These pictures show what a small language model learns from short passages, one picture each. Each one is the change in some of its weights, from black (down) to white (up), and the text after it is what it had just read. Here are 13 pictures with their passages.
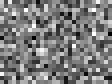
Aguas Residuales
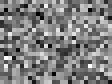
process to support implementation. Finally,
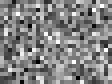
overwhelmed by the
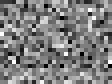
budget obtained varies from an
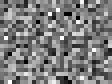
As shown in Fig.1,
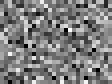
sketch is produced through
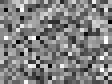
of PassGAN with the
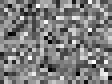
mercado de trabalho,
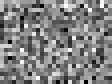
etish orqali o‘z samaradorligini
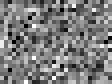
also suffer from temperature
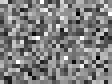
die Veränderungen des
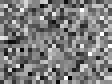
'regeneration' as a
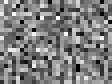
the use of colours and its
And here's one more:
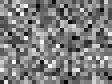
tardó la entrega de
